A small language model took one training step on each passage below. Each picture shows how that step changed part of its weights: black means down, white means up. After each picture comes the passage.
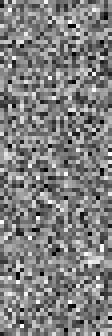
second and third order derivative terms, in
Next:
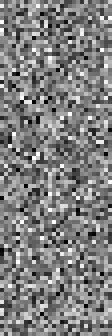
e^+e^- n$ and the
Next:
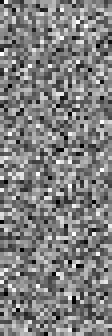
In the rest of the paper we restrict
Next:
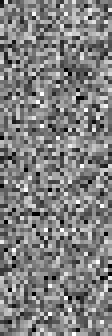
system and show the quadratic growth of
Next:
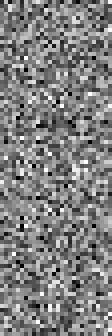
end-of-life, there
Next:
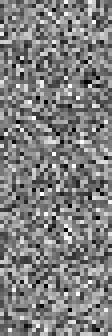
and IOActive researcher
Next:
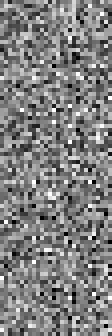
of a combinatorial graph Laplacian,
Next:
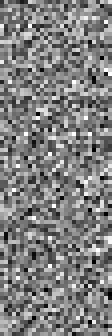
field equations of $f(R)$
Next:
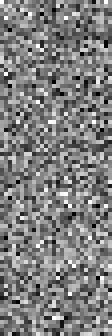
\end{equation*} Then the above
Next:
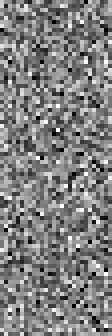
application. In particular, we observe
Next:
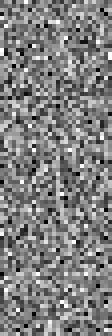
$\mathcal{P}_q$ in
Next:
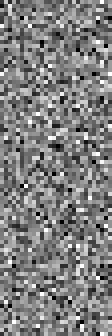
equation parameters. The absolute and relative errors
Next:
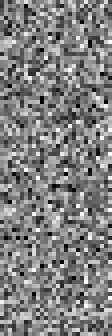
a worldvolume description. Considering a
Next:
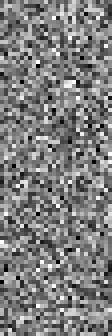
of the Riemann zeta function are
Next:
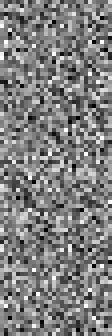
analogous. Thus, we assume that a
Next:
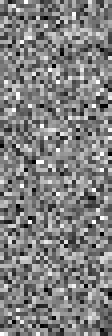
that, although the connectives of
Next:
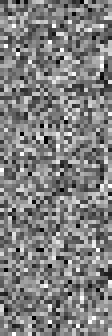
graded $R$-modules
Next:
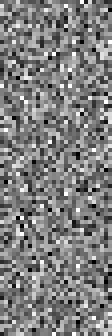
the Heising-Simons
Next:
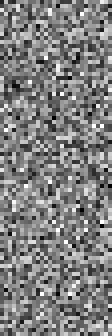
condition on the relay is
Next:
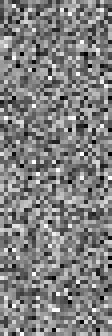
the numerical implementation in each of the
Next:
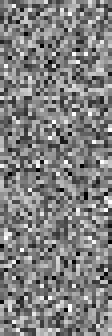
the estimated $\Delta T$ value may
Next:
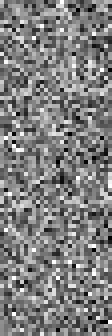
of Microsystem and
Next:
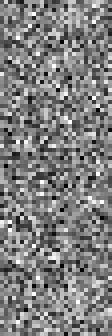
stellar population, and extremely large
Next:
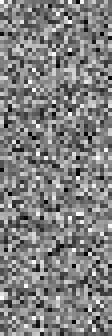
be compatible with MySQL
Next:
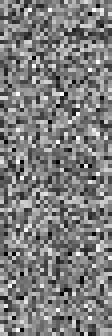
\caption{In blue the
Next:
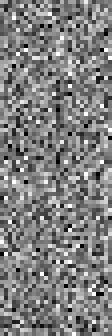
$\widehat{\Theta }$ integrates to
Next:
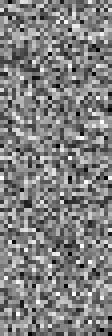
with respect to that at low redshifts for
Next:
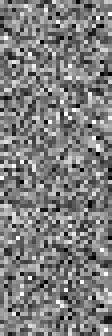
interest: \begin{equation}
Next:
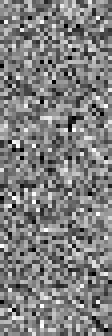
Biran. However, we use the
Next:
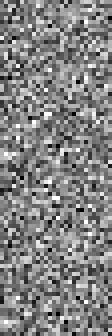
based on an optical Fourier transformation which
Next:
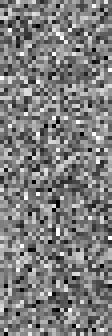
Higgs bosons at Tevatron
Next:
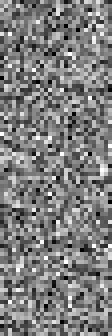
ML prediction can be treated as
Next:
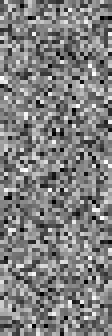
parallel trends. First, observe that
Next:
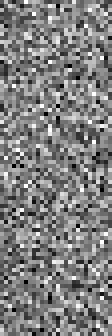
describe (along with its numerical
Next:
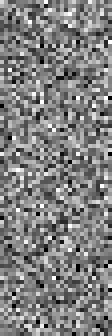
a NumPy baseline at approximately
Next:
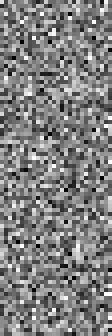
that it becomes semi-positive definite on
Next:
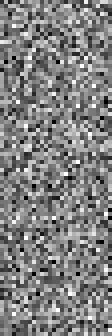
points on the projective line}
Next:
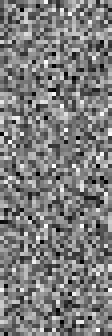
the other poles; for example
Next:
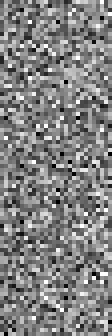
domain, specifically a generalized
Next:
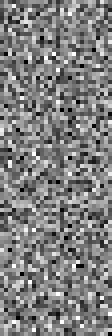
the learning material by the robot
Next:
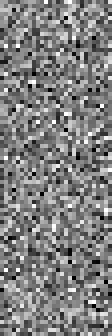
$E\subseteq M$ is
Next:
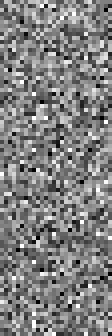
has two singularities on the Riemann sphere
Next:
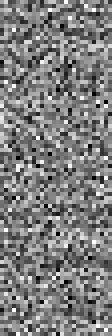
\exists\, i\in
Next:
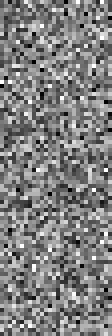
used both by analysts and
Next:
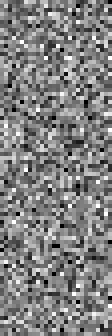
$mL$), essentially due to the
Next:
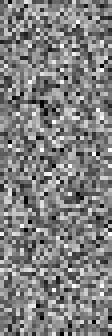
uncertainties that are not expected to improve with
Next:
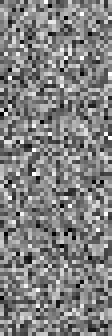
tensor algebra, therefore $x$ is
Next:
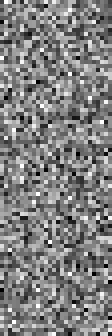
Equations are integrated within the fourth
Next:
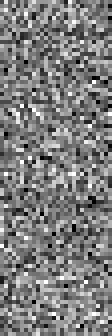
G-band bright points, some of
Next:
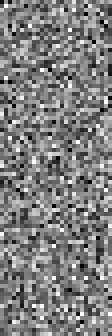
square of the atomic number and meanwhile
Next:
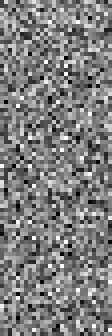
Let $n\geq 2$ and
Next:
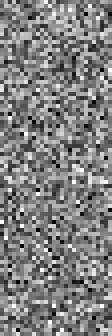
of linearly independent $L$-columns
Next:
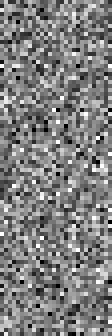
caustic with adequate
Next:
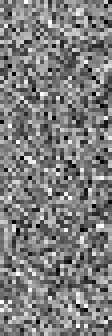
Dmitri Zaitsev
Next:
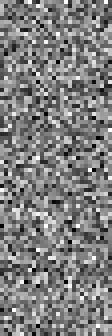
lane models are scarcely predictive
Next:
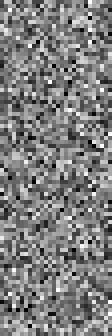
2018 they began charging authors for papers
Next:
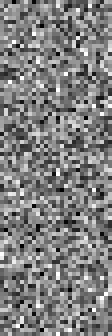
faced was properly and completely defining the
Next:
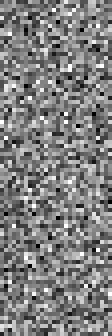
a way to relate the concept of
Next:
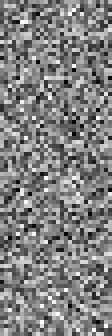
to the same sublattice. }
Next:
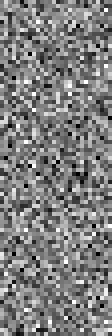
SU UMa-type dwarf
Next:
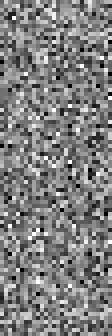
is a decomposition of $G$ over
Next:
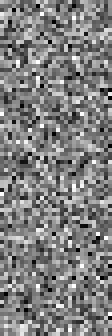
we first observe that the optimisation we
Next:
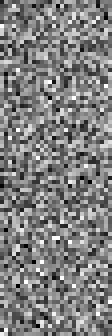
implication and the temporal operators
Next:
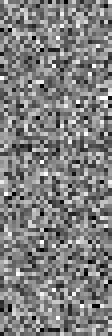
holomorphic fixed point germ. We will
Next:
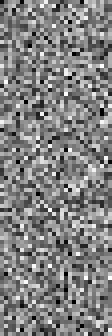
so-called ``typical
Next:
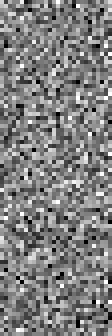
each sentence $\sigma$. Although
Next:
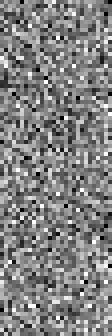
mindfulness/sensitivity of
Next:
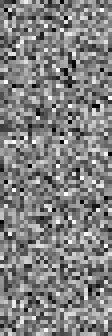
map (for a proof that it is
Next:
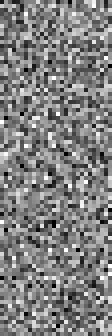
essentially reduces to the product of two independent
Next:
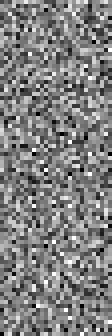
degree $p$ are defined from an
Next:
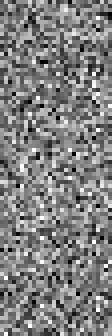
versions of the LSDA and
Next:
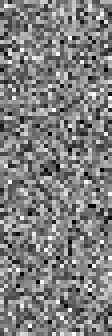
of the two-photon absorption can
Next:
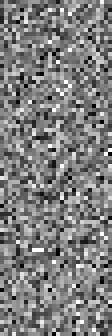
the expectation value of bosonic quantum field
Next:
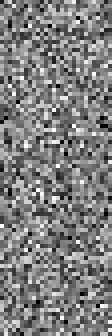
SF generated by vector fields vanishing at the
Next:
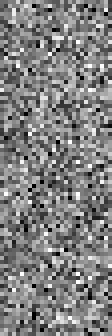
in \eqref{limMn}
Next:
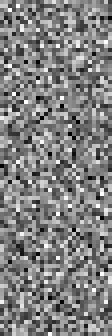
f$ in $\LSS'$ and
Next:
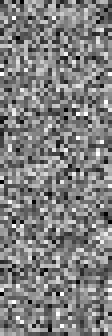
discovered 72 patterns for
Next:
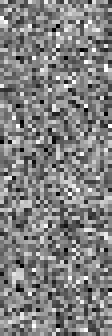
lying in hyperplanes
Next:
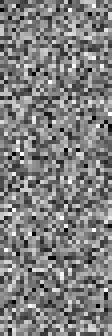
the details but still paying their full
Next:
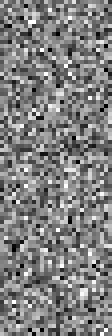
<2.$ \begin{corollary}
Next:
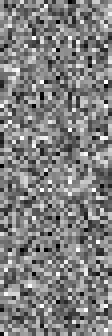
Russian Academy of Sciences.
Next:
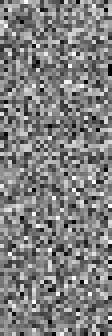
added to obtain a lower $\varepsilon$
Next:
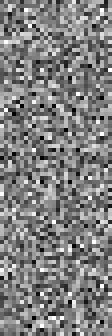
suitable measures on adjacency graphs.
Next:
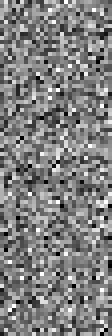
\otimes _{\Lambda (M
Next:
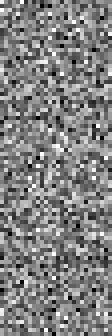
0 \}.$ We claim that for
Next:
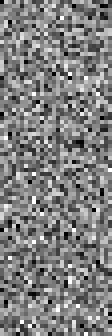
conclusions are drawn in Section
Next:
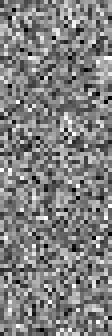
Theorem 2 reduce to $$ R
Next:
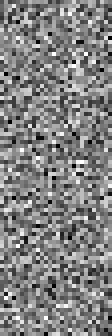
the light ray is bound to back
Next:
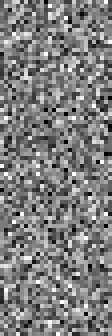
the splitting extension $K$ of the
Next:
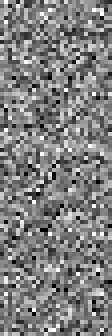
\oplus x_2 \oplus
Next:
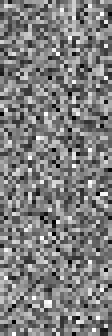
of the systems are affected by the
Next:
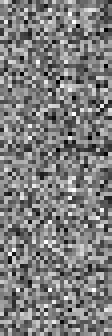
L, \sqsubseteq,
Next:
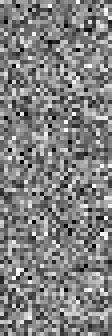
when $t'\ll t$ and
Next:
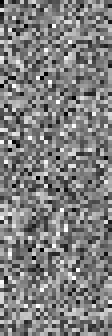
quantum computation with braiding alone
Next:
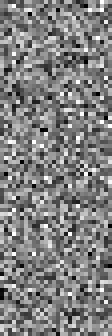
as multiples of the matrix
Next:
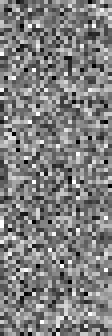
\HL{\Lambda}) $ onto
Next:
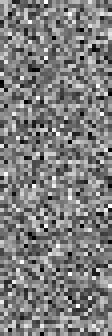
Up to a polarity of
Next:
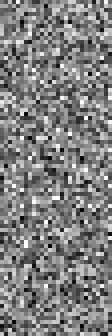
success rates with respect to the optimization objective
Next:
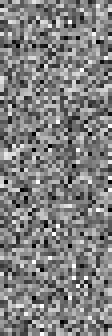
point could be also the object of an
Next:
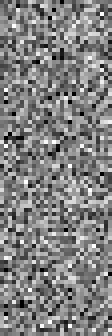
points where the curvature blows up,
